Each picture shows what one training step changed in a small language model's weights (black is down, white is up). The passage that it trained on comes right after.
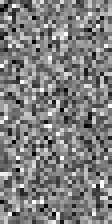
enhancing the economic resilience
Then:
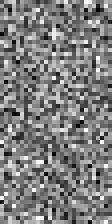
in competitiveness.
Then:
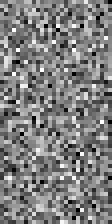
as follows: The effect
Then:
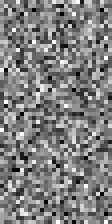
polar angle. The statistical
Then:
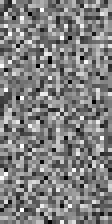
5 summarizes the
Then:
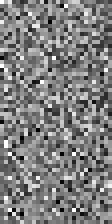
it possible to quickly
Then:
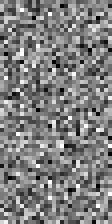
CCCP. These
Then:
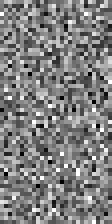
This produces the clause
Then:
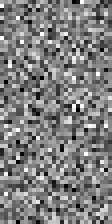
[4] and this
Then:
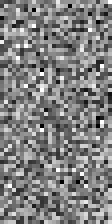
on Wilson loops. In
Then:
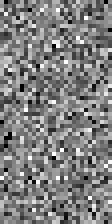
occurs due to plastic deformation
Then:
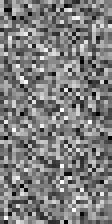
well as individuals who have
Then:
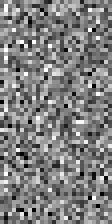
number of iterative
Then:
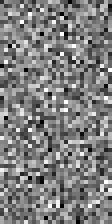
(panels C
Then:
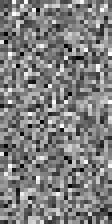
Raman pulse
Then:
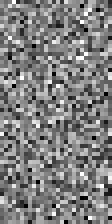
The dentists included
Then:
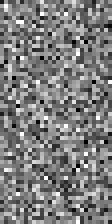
described in the table
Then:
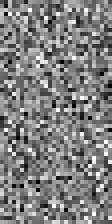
become a crucial competitive
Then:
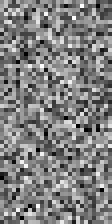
to a major overdensity
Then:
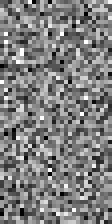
cortical networks that involve
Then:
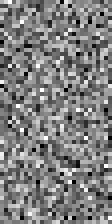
oscillations becomes linear,
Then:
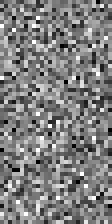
model. The set of
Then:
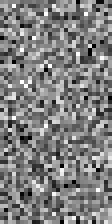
TSH is an
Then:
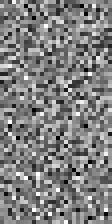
be one of the main
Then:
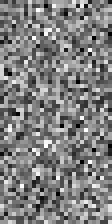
graphs. Throughout
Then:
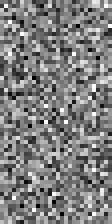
the most well-known
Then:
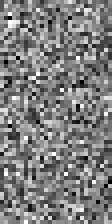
2003) included a correction
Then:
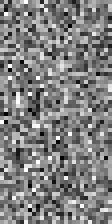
below the norm may
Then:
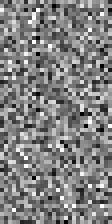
based on complex hierarchical
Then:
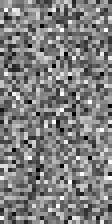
INTRODUCTION The
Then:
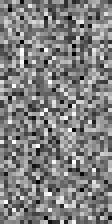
1 and the visualization
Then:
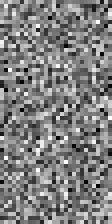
quiver representation. This
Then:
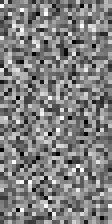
interesting alternative would be the
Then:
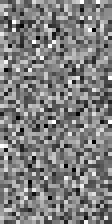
explain the same phenomenons
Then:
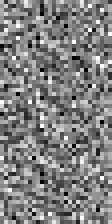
work well on a
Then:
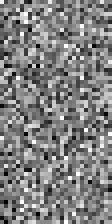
mimicking regime
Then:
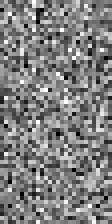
home security control,
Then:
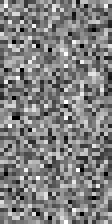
has never been gender
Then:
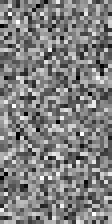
involves 'special
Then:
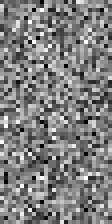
the large number of
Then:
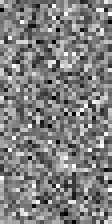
merger rate,
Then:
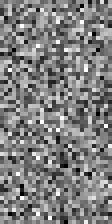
may not have had prior
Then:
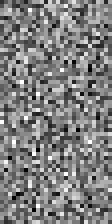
of the public in areas
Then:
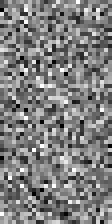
video record data and
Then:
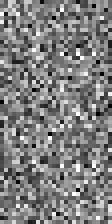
thermal power] DEMO
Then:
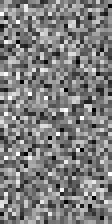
measurement to eliminate the
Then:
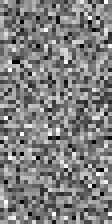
has been actively building
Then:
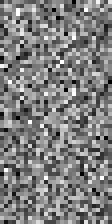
of octet
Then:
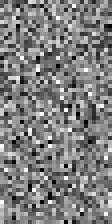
that the lattice simulation provides
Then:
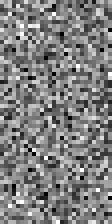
identifying a quantity that measures
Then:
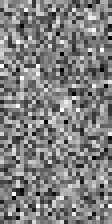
the related support tools used
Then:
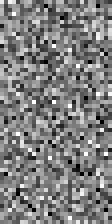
zero in a fixed amount
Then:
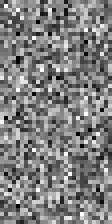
spin coordinate defined by
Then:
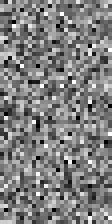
How about the costs
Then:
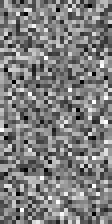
present a method for
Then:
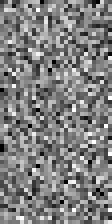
GC or still aligned
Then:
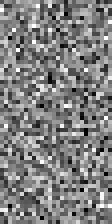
lower bound. The rate
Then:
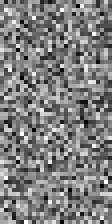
UK industries were
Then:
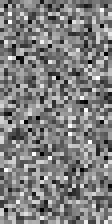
chemical equilibrium with the rest
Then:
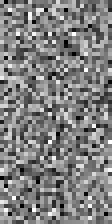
contact the Document
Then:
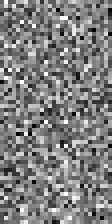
tend to focus on the
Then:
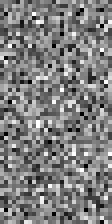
P. vivax
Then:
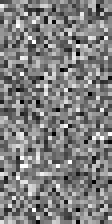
a product or process and
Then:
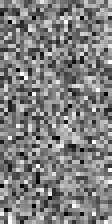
Simulation of the
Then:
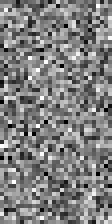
scattering in decreasing the heat
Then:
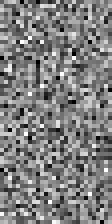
scale-height of the
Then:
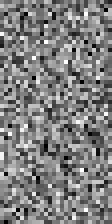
natural splay of the
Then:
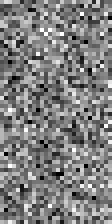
Resource, suggesting the
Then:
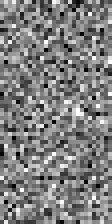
discharging their
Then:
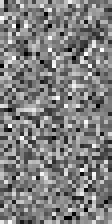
could have appeared
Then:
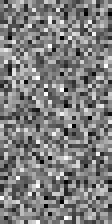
interface, even though the
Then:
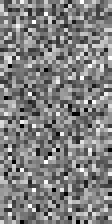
a prospective
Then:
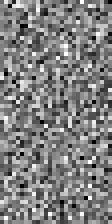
not located between two
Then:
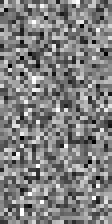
negative energy and are not
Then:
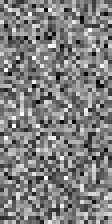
the GRB host galaxy.
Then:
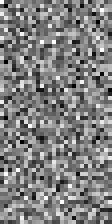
$M$ are the
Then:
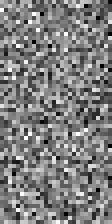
based on common industry practices
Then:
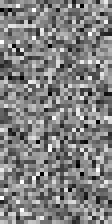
mode (shaking 150
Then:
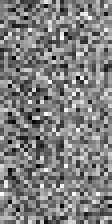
SPACE FOR
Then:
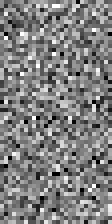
synthetic data. We
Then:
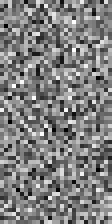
and this is due to
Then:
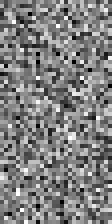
with a full width at
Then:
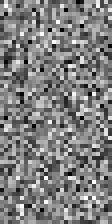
interpreted as if the
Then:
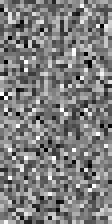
Astrophysical J.
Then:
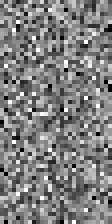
the FLRW metric
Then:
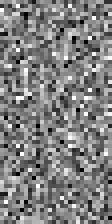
polyhedra with a
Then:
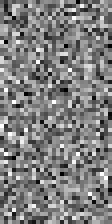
dilute as we like
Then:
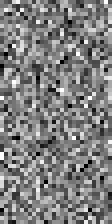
Peebles and
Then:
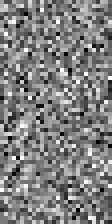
As atom moves in
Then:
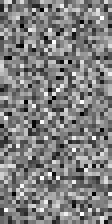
Visual quality comparison
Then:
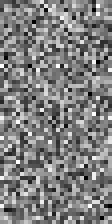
in the educational process due
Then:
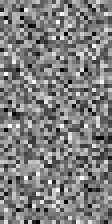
permeability of the
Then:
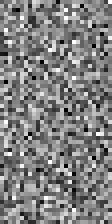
this criterion, and thus
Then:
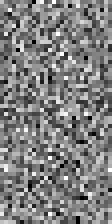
approaches, the main innovation
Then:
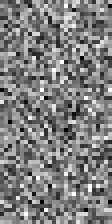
and to save
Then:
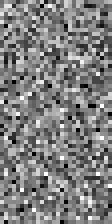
region where the difference in
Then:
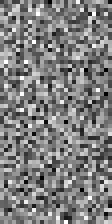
the respective species (in
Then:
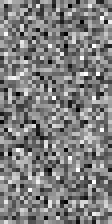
compendium (in
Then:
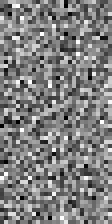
NS has various oscillation
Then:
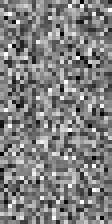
% Please note
